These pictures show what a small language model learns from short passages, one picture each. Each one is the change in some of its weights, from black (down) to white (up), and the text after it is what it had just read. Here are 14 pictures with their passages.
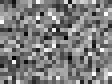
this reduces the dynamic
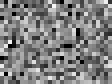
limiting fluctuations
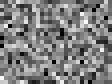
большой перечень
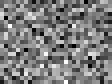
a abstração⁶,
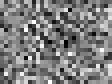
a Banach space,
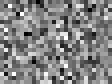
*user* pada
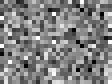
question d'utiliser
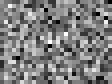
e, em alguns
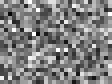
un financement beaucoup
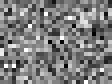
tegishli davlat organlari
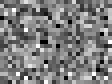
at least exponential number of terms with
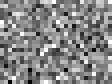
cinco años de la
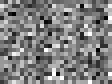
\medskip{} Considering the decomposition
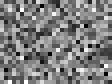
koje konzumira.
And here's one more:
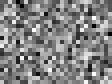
action is either strongly outer or
